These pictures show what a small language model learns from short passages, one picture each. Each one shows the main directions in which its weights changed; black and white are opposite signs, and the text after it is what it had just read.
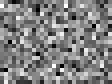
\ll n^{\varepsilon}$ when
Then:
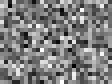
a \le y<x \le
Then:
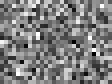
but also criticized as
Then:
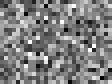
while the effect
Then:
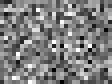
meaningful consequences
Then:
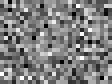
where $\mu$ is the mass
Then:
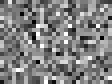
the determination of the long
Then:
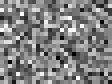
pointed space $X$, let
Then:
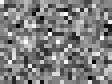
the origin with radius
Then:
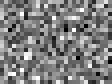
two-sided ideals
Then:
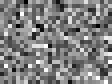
$K$, correspond naturally to
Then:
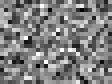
transient requirement
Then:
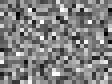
and we extend it by considering
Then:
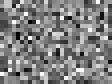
\rmnameii {IM}
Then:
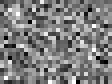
and $j\neq i$, let
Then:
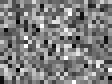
as the DF is 1, the
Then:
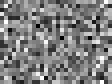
this section is to establish
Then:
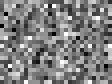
is the rank-d identity
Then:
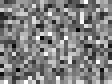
on $G$, we have (in
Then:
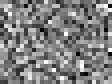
symbol $\prec$. It
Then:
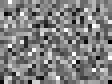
the contrary, assume that there
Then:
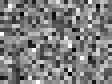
modules $T(\lambda,
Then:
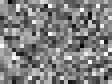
that the empirical data shows
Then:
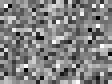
{\cal V}) \times {\cal
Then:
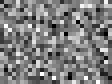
Handbooks in
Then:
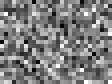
we find \beqn
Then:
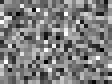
and complex potential can be
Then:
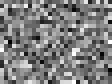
Probab. Math.
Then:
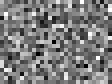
$\QSym$ is the
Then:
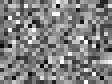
exact solution, with the overall error
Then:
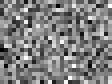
different. It turns out
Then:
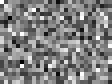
products via extended
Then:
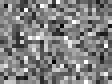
Note that each $H_{\delta
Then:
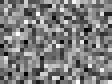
Recently, author
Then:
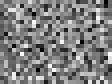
and upper bounds of its
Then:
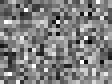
inner derivations. Hence,
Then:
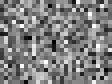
of the left and right system of linear
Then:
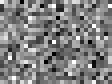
first equation of (\ref{d}),
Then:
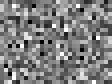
products differ from
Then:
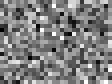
Mach number limit which corresponds to
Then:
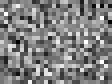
which plays a key
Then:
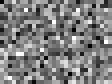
set of domino
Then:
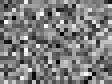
this motivation, there has been
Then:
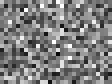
show that a finitely generated group
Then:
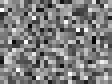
Euclidean distance
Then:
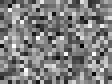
$\Delta $ be the distribution of
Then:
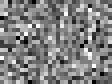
\equiv \norm{\phi}^2
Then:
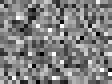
numerical experiments show that
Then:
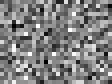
second equation, and calculate
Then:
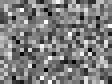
is translation invariant, and
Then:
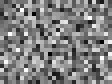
of partially hyperbolic
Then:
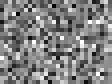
in a~Hamiltonian
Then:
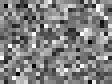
author also considers certain
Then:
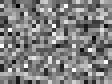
k_1 \defeq \max
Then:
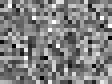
iteration $\# t$ of
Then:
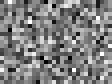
with as few as 5 random
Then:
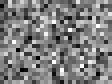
T h e o r e m
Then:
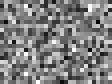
Math. Res.
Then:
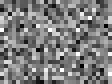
To simplify (a
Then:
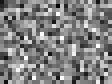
such that $k'_m\to
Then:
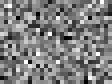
an analogous convergence result.
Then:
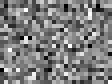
such that $g(\Omega)\subset
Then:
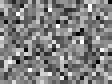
single model. This implies that the
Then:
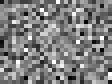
is explicit, exactly
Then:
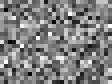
T_i$, are defined by
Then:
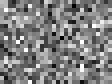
structure: \begin{equation}
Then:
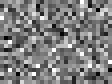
= \lambda_k $ for
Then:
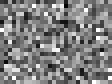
Laboratory of
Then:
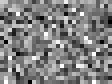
\geq 1$ and for some
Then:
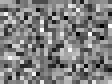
powerful approach to
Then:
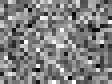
be the degrees of the
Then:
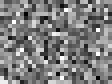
$p\ge 1$ with integer
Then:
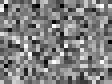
storm events, and
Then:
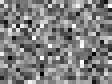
writes the new
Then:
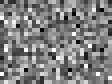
P \poexcursion
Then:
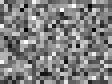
centrally symmetric
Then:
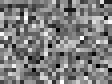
V$ a $G$-invariant
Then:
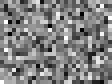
recursive algorithms
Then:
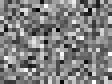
NSF grant
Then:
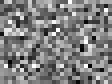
continued fractions and the corresponding
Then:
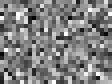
next section, we note that
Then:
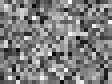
on the non--negative real line
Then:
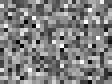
one is obtained by permuting
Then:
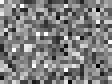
products with the matrix
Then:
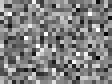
of $\Sym^n X$
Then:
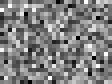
Finally, it is
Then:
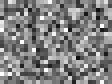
consider the progress of the
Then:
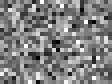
$r(I)$ belongs
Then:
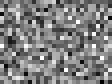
the weight $v$ is given
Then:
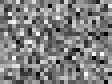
solver are able to provide smooth
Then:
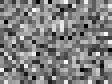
of \ref{Frinv}
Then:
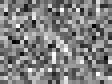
of immersions of simple
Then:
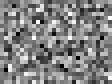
the operators produced by the
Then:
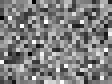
conflict about a
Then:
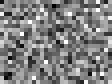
values is teasing but
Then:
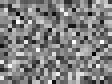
= 0$, and the positive
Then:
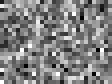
losses, we skewed
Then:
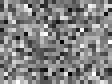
Math. Appl.}
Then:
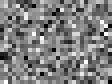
Hermitian type
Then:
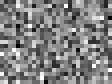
necessary condition $\prod
